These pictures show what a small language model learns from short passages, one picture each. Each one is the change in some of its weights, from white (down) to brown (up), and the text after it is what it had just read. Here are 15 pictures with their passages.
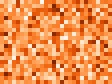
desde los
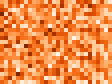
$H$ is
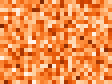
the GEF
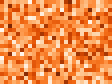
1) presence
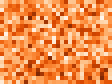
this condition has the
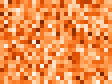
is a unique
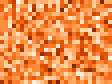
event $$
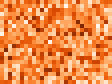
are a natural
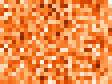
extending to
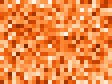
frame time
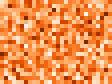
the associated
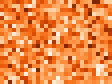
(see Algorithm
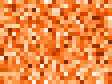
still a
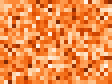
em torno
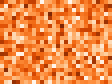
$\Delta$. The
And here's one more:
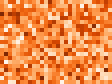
of negative
